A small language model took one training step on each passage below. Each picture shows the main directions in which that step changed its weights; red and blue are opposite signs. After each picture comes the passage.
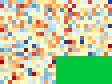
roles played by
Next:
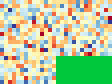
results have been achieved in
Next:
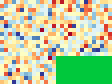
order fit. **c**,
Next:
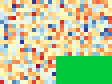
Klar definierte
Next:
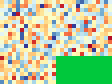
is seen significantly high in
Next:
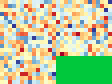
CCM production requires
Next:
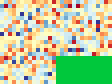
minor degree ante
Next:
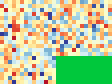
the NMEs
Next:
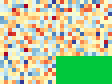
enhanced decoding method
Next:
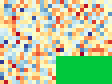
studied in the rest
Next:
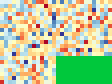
– Este artigo
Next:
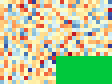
voltage; (c)
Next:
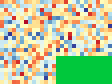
bilan ochiq va
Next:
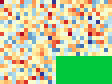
divided into two
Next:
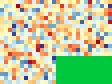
Journal of Research and
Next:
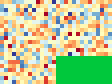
to an insufficient
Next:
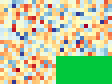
\end{equation} since
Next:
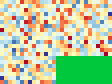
increase in unemployment
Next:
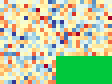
stratification. This
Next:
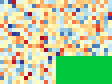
madeira. 3.3
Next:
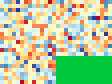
will be included here since it
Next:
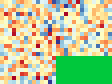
applicable depending on the
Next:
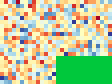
comparison of the colour
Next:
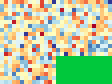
on the poloidal
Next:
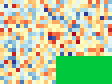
tableaux in
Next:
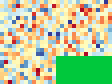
soll, bereits
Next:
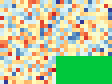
с хроническим
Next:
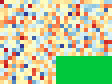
de dados, pois
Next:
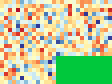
by 6mm, and a
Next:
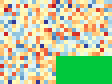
better enlightenment.
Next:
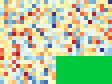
United States Act
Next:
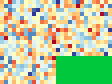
tested to reproduce
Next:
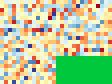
is een maat
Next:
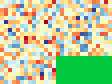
deviate to some
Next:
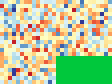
each of them, a
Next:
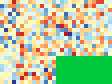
politiques. A
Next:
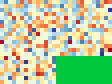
since large body of literature
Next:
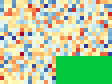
spectra were acquired
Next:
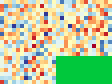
variety of industrial
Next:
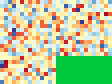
у викопаній
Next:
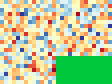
(ha sido una
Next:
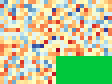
interactions with professional
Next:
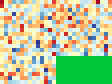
a homogeneous
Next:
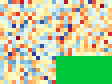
Regarding the BAC
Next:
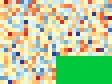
of their cross section on energy
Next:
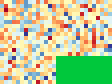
if this instruction consumes
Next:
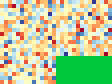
mapping $$
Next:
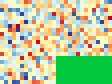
means that a very interesting
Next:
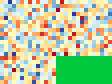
залежно від
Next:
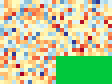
(PD5) at least
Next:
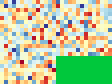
reservoirs have
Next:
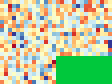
power plants. This should
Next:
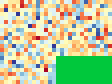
all slip systems.
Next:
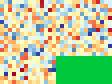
threshold values applied
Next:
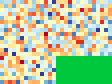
Manager Central
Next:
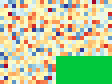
The rebuilt
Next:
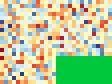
known, the moments
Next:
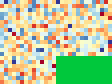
center under grant
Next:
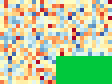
can invalidate
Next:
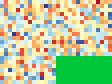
extracts from some
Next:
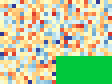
me vendieron
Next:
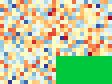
important to solve the equations
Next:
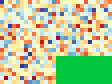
two backgrounds that are
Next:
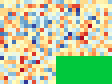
que, em algum
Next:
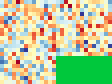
to an external
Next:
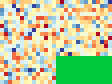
transformar en experiencia
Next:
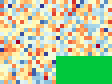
isolated with glass
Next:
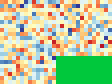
candle canned
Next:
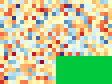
children in art
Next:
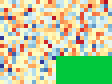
respeitando os
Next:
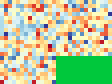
molecular dissociation
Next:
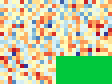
substantially influence
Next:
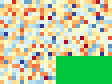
a block code becomes a
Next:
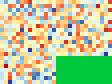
for its effects on the
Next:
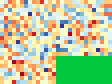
talab qiladi.
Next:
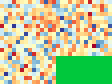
ao mercado,
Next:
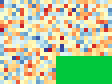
indices quantificateurs
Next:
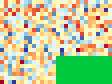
in the reporting of its
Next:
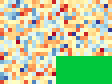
paciente es una
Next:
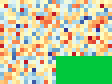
calificadas como la
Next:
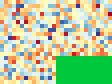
un soggetto ben
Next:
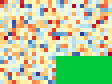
2050 scenario constitutes
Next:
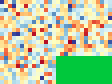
privacy. Some
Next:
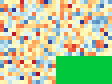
optical systems and efficient numerical
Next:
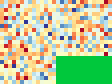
will be done using the
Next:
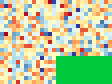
arm gestures:
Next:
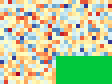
Stress influences brain
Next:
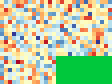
energy loss processes. Pion
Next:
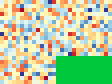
Gomes *et al.*
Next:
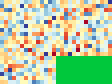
os objetivos das
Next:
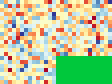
is quite satisfactory
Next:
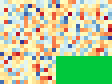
a gateway
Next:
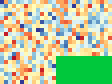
uma land alemã,
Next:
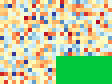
Suriah yang
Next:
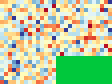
In universal scalar mass
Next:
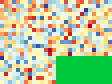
conducting research on how
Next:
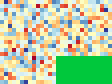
All the above said
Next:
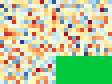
As each catheter
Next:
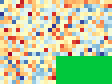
where the minus sign is
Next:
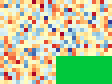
}\bibfield {title}
